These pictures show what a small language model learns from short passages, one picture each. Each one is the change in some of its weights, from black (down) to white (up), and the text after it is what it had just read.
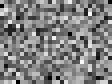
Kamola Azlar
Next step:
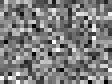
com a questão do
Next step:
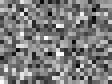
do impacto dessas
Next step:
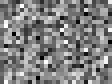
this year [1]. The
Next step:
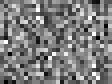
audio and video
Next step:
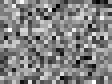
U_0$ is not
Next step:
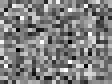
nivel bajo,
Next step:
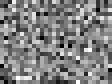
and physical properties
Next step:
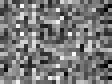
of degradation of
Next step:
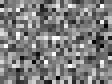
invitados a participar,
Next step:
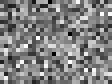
bu ma‘nosi
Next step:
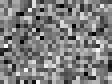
tomirga zich
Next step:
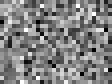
the case without the
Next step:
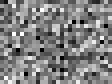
1. How does the
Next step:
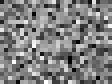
circulation, ice
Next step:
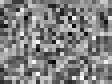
the same name.
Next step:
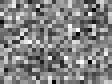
they are not covering all
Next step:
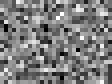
Activa Revista
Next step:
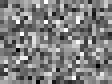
fantasy can include
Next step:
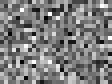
undan yuqori
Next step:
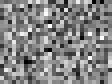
olib ketadi,
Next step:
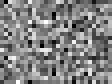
dan penambahan
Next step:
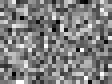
Supporting Information.
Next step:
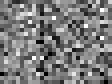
lado do explorado,
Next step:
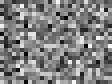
characteristics of our
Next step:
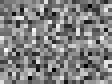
maqsadini va
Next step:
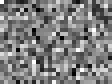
madaniyati va
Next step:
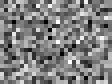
concepts closely
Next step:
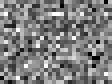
- Referente aos
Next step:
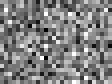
Gómez, S.
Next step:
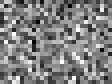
help to improve
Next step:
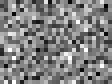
model with individual JNDs
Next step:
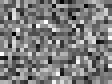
(metros) 40
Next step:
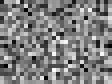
and resistance heating,
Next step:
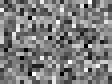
pelos relatórios
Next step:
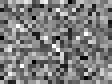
что требовало
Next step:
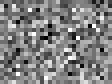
Polar view.
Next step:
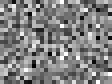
a drug discovery
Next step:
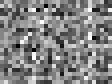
perception of education,
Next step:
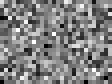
bilan yaqindan
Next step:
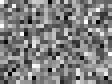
o novo, ter
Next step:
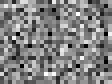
legal experts will
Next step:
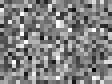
removal of dish
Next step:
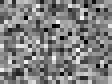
But the media,
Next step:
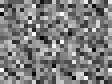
el plano de los problemas
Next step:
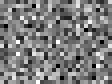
stannic arsenate
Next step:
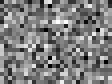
Due to closing of
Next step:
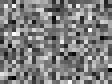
of the GAMESS
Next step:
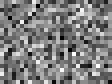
conhecimento da
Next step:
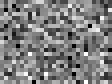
Services Seta
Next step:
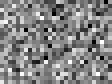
validate the safety
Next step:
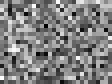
и потребности в
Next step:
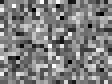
values (1) Level
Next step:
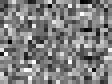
printing skills
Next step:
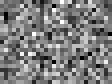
European Association for
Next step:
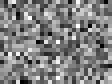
ocular, dado que
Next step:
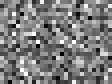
fréjol, representa
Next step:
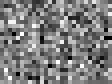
mantidos conectados
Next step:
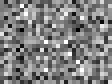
has been reported to work
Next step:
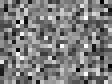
useful for evaluating the
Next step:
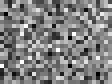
em Ciências
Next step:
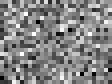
calculated with the use of
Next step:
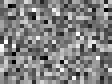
the porosity fractions
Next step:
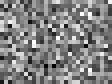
variants. The most common
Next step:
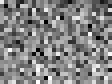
Total plate count
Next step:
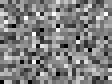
a prețurilor la
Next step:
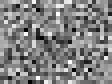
an'anasi davom
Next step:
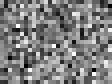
life of tie
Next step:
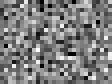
2 and 3 respectively
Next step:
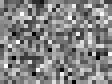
melalui uang
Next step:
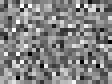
Hardy space if
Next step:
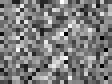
This observation is similar to
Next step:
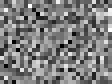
to creditors when
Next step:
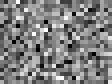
and pitfalls
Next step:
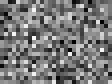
– Yes Notes:
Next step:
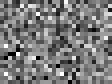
that should be considered in
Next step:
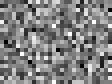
faptul că
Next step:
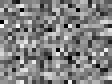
formational approaches adopted
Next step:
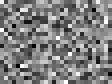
/ Нохрин
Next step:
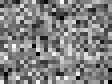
This could also explain the
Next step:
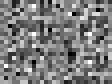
based on the virtual
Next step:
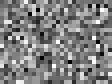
sexual identities and
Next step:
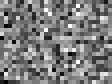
methods using image quality
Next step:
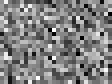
group leadership. /
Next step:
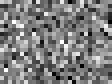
población: i)
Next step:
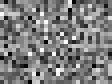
які можуть
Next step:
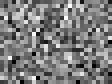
la Universidad de Vigo
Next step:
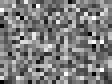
need to control their unique
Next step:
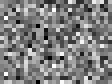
websites and
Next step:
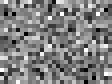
sign an agreement on
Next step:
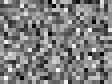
group (18 years to
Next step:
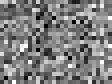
todas las participantes
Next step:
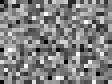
deals with the paper
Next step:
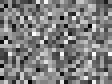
report corrected,
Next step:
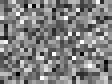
udział w
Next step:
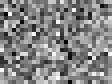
cu regulatorul de
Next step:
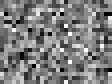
Stress Forging is
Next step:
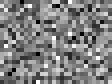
nitelik olarak
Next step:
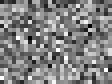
Thus, the component
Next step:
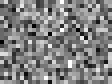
prescribed a long
